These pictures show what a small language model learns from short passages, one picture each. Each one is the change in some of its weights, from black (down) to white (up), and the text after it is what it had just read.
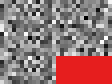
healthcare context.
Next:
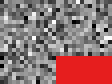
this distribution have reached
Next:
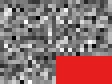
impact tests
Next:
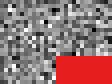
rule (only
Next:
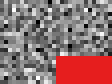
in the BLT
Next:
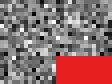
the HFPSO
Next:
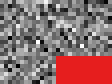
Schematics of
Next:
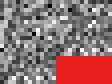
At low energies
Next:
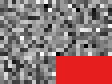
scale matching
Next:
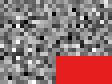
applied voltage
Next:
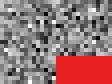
congestive heart
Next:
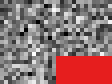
fact the solvent
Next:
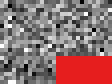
tell others about the
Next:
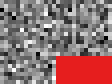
the fourth section, we
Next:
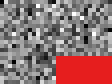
As AI is relevant
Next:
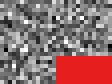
influenced job
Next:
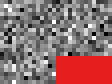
thank P.~Best
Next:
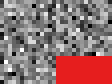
of sorbed phase
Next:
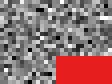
a long time (see
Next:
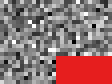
the scaling solution. This
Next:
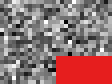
trends concerning
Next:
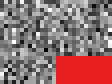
is primarily
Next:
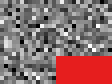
function of the optical
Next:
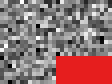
the difference between it's
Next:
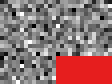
the OHI values were
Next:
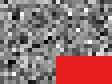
ethogram used for
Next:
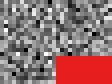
in achieving the high
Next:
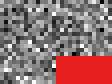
singlet diagrams
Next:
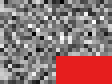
A diagram of the
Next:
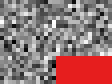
to positive DC
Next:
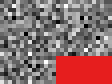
support MASS
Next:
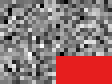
decay branching
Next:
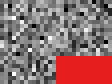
support for removing
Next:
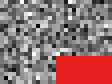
the number of data points
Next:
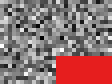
spectra of the
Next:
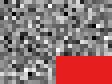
of a damping
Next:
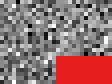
order to ensure that
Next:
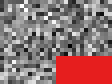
The mixed powder
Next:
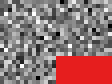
UT (Fig.
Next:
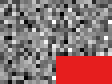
dependent on direction),
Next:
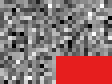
adjusts its
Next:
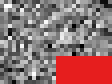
command injection.
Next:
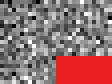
evaluate exactly all
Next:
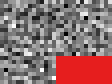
different forms of evaluation
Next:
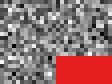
are particularly easy
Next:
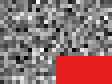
galaxies and
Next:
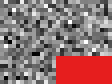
from the optimization of the
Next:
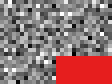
background. The
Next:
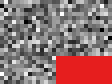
males (fraction
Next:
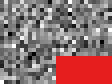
instrument for data
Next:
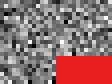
movement, vertical
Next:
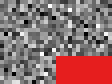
but $p^p
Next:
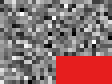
matrix $\mathbf{U}$
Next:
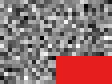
revealing that they
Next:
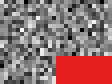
and lipoic
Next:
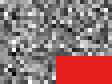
on applying the
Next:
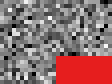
capital gearing,
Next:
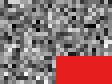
discovery of the
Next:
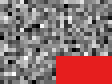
of data collection for this
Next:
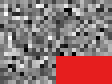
system: Overview and
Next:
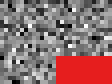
create a generic
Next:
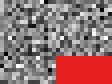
Composites can be
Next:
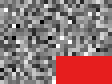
then marginal
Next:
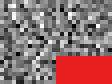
formation of μ
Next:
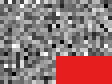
first angular mode
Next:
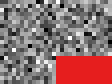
mass that is eventually
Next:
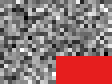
was subtracted from
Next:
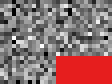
specialists and
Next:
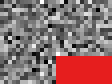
increasing scarcity of
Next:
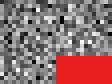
A damaged
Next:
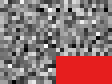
a class appropriate
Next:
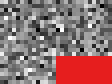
therefore an element of
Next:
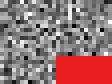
the overall simulation
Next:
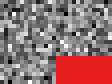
with identical spin,
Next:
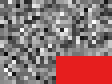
and AI agents.
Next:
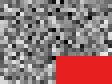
As a result, we
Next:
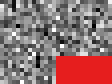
recovered per
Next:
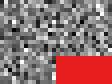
are given by $\delta
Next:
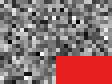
of grammar,
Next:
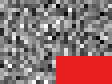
Years on the
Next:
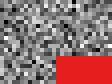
Associated to each
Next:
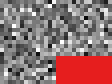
part of (3),
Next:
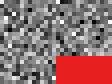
capitalist relations of
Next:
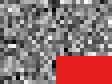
curve as determined in
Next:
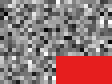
strength and
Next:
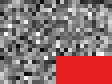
local government considered a
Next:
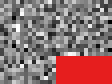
Phys. Rev. D
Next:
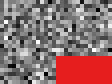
experiments in optics and
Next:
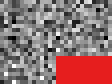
both classical and quantum information
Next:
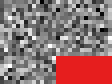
practical experience allowing
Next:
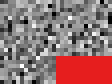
double dot can
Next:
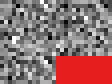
luminosities (
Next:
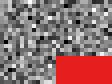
when an attacking
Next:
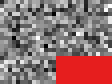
$\uparrow$ and
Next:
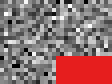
and strain are much
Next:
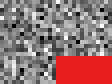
not the human factors in
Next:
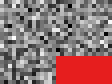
heat transfer,
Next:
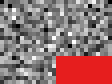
In this work, following the
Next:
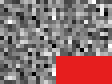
we demonstrate how
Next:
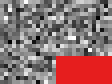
aligning with the
